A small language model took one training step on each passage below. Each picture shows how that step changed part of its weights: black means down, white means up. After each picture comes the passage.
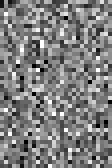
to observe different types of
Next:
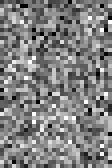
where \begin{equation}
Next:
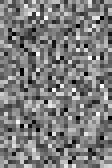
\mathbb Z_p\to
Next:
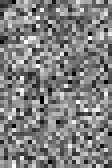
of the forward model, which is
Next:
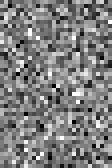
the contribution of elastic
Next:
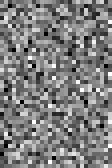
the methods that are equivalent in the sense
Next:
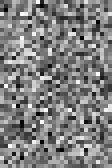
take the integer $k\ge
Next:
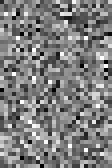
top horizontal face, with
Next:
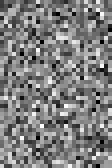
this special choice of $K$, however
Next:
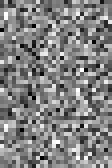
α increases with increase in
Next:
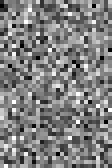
increases the link utilization and
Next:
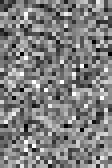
detailed description of the operation of
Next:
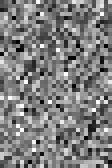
specific geometric arrangement are
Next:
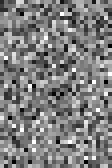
Unlike those based on the exact
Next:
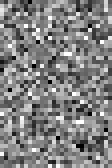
of IR deficiencies and
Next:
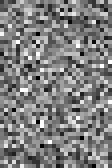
density). Note 2: These
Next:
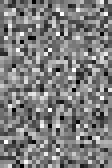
and phrases}: Vector
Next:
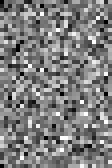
This is trivial from the definition of
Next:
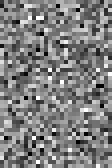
other instances of \ap{} on
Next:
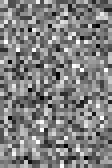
$\mG$, it can be
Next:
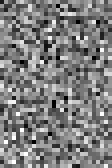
wavelets, which have proved
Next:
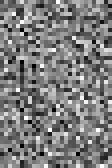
part of further research. Further studies
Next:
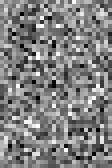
\EndFor \EndFor
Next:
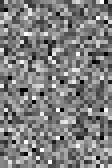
The return value of
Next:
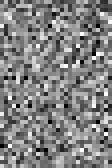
$P$ satisfying the condition
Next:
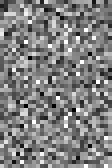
can be used to define a Riemannian
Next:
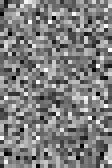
the property that in the limit
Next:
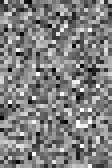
We begin by asymptotically
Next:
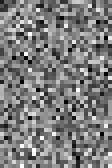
global attractivity of the positive
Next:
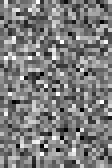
and a spin temperature of 8000 K
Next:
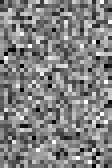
an induced cycle $C$ of
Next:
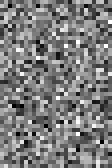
the regularized versions of the single
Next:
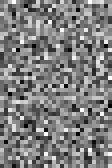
an axis-parallel
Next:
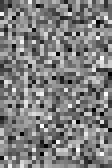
both $s$ and $u$
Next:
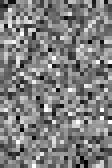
between the atom and the electric
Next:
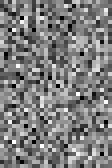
= \nu \Delta \eta$
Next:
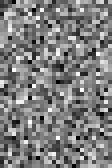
of these numbers will be denoted by
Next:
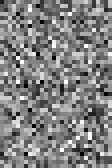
deg $ \leq i\leq
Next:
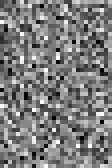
793$, with a median
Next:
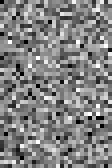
physical horizons corresponding to topological
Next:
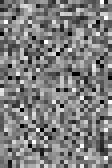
complexes. As an application, we
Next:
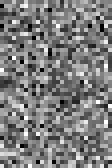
& = \begin{pmatrix}
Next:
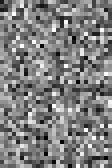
identification $H_x \cong
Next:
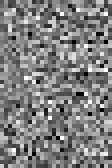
and spectrum coordination approach using a simulation
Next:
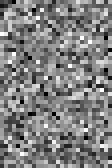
of both the phonon
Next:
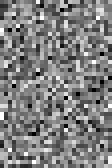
immediately transferred to an
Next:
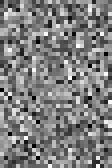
notion of ``inflation'' of
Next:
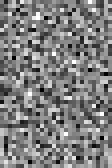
appear. Apparently,
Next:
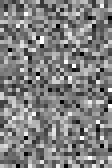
way: \begin{align*}
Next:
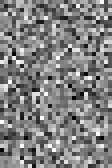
study the characterization of Gabor
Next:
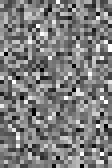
filament. The second
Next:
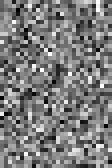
i-th vector of the canonical basis
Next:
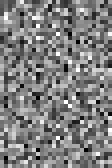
(2004): An introduction to
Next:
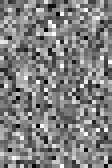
if we have a single spatial
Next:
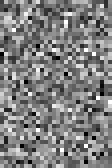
metric to $g_a$ on
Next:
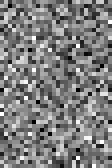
the size of the employed
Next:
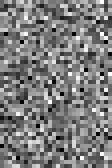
study. This relationship will therefore
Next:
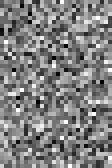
to normalization $P_H$)
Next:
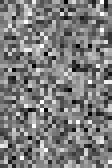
field limit, the gravitational potential
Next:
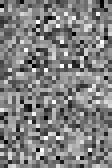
we consider two following cases: Case
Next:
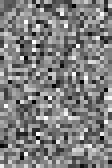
we first build an example in the
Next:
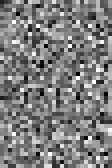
0 at $z+b$ and
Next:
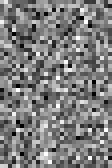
\sep exponential function
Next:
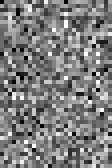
subgroup $M$ of the linear group
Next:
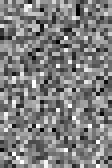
Lu, which could be
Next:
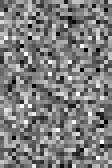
critical formula was true already). The first
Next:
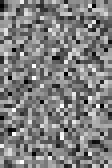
learns to discover
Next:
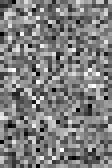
of followers, i.e.
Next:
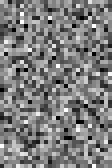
on the causal story
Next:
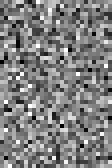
or {\it freezing index},
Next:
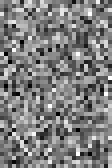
the Van Allen radiation
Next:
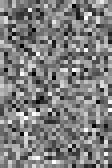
\bigcup_{\theta <\eta
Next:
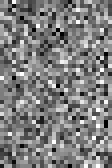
\eeq where $f$ is
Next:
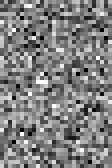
value of $m$ is the inverse
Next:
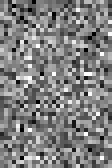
\end{eqnarray*} Here
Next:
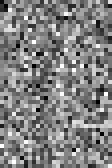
use a stronger form of this
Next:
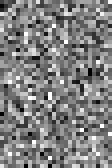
consider degradation due to thermal
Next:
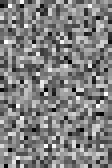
in the same domain as a
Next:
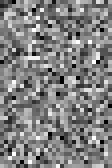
of the score entry of a
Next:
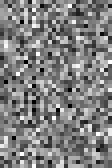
(usually zero). Hence,
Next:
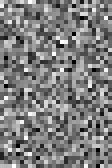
himself helpless
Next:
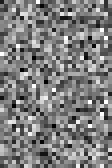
coupling constant and correlation function.
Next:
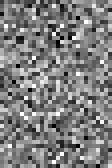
elliptical model. That
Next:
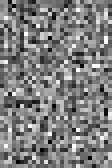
\rangle$ is a poset of
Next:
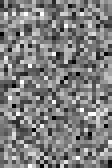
no common vertex, i.e.
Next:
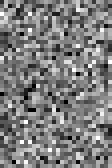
that $X\times X$ may
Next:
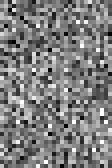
\Omega^{-} \rightarrow
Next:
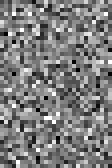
as the second derivative of GSF
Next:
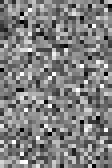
credible intervals
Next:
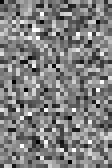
negative JFM, then the
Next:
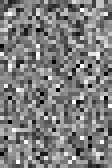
by a statistically homogeneous random
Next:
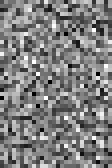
consists of all elements of
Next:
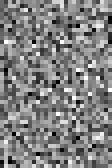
in $V_t\times
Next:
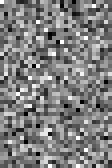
if ice particles can be present
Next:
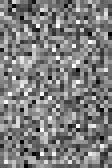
\calA)\in X$ for
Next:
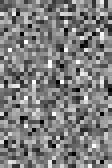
data consistently returned
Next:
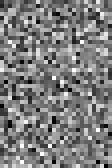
this source might be characterized as a
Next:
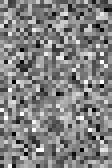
$\mu_0$ and the existence
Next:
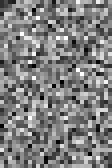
of \cite{BB5}]
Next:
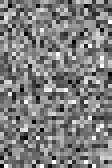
the $G$-action on
